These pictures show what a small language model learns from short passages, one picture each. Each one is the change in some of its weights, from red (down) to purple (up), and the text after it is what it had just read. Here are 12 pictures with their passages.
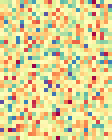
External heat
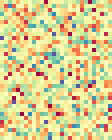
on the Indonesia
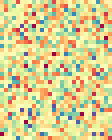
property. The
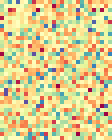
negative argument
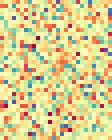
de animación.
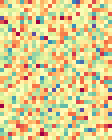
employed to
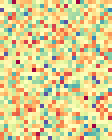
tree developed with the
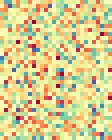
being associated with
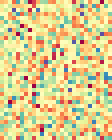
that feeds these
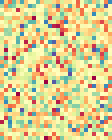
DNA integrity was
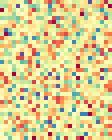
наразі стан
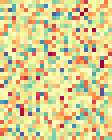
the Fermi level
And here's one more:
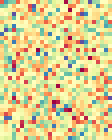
que a existente no
